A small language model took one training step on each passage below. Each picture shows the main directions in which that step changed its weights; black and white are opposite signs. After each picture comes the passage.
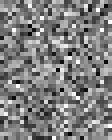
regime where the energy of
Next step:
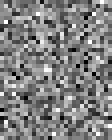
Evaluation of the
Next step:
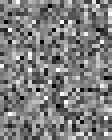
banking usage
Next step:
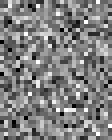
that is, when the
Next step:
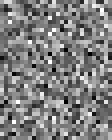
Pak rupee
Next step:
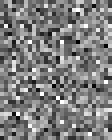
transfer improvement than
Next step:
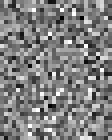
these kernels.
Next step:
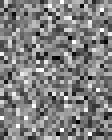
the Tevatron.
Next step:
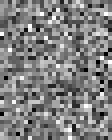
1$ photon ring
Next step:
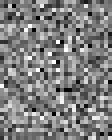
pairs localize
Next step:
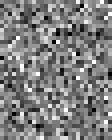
ensure complete
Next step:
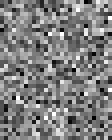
a crucial
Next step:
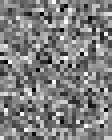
discussion of its formation
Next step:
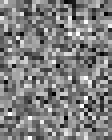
steps: 1.
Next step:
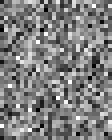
funds. In
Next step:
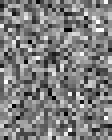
the company, the
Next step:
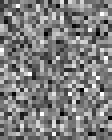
by fitting the production
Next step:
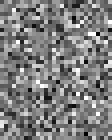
3 agents. Each
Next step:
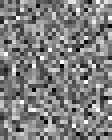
a novel experimental
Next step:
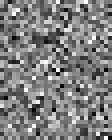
acute intestinal
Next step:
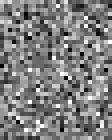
of the minimum load
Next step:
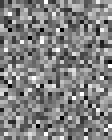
at the beginning of
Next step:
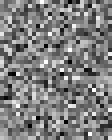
will be extracted from
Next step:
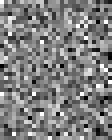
in the basal plane
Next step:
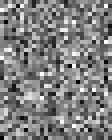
functional form of this term
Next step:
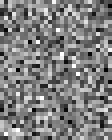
not vanish at
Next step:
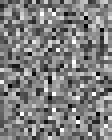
the matter fields in
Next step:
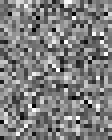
introduce additional
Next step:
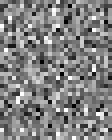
Every human being is
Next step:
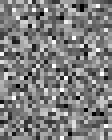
the charging energy of
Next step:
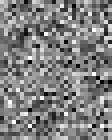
- galaxies:
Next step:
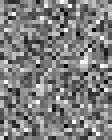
passage of the
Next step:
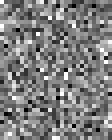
structured beams,
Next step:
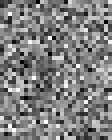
and delivery of
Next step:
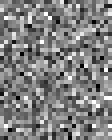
We can extract the set
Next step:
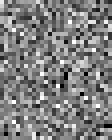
in the range up to
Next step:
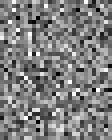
dashed line indicate
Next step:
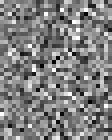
at liturgical
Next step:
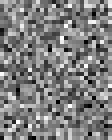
are used for summative
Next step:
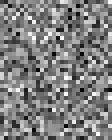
metals because of the
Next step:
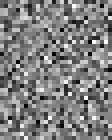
out that most of these
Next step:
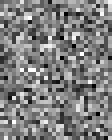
any significant correlation between
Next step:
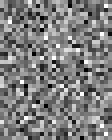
knowledge, and ability.
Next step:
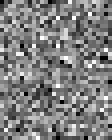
and assessment is
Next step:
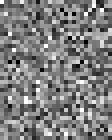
through Discrete
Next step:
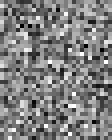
composite components in
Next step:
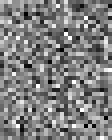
of the scattering
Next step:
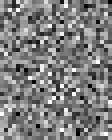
shares leads to
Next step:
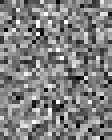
that decides if we
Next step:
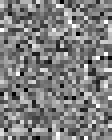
when the network size is
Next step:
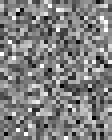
remember their
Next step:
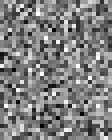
useful insights
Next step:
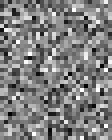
the situation.
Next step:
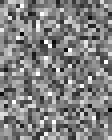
solid in zero field
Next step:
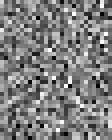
at most $8$, as
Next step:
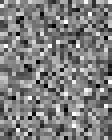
be targeted at
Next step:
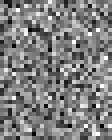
The study explored the
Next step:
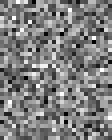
opacity values,
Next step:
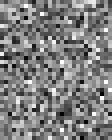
the relation between parameter
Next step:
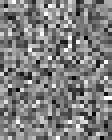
circuit can measure
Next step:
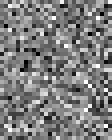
reach of CDF
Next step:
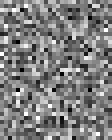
the oxidation
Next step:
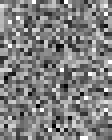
applied to locate the
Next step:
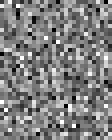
examining user
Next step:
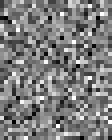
are evaluated by computing
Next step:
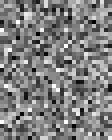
of synergies,
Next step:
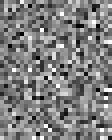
simulations were performed to
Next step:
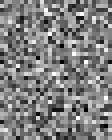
they are coming under
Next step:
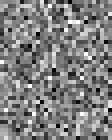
trajectories that can
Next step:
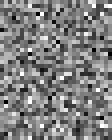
formula $$
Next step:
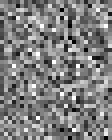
Very Good
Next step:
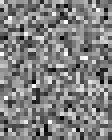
versus modulation
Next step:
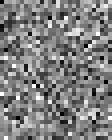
levels of education and
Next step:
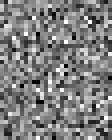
the right panel
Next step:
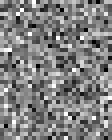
quantum treatments based on
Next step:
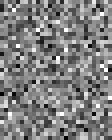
we consider the relaxation
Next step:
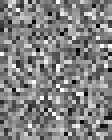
to two-loop
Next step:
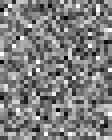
about communicating brand
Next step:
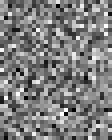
considered. Analysis and
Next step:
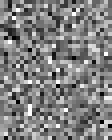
The strong local variation of
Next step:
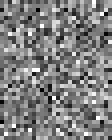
proof of concept we
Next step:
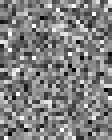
program P from Example
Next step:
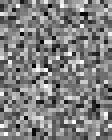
solution in reducing the
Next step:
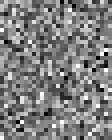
on the BER performance of
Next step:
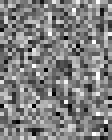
a Syracuse
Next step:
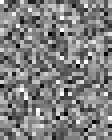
destruction of all
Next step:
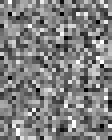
checked after
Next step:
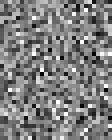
no choice of
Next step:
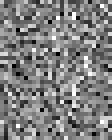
%oriented within less
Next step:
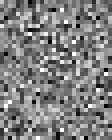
This boundary condition is
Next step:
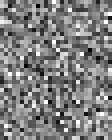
for a standardised approach,
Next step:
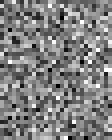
the panel members
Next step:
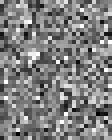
percentage composition
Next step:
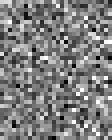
from the energy remains of
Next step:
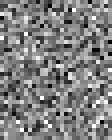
experiences the maximum
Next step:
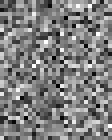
special value of the
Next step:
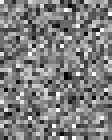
story. This is about
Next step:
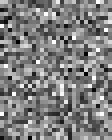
the secondary electron
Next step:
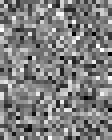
within 300 ns from
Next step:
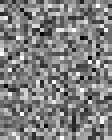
moving one of its
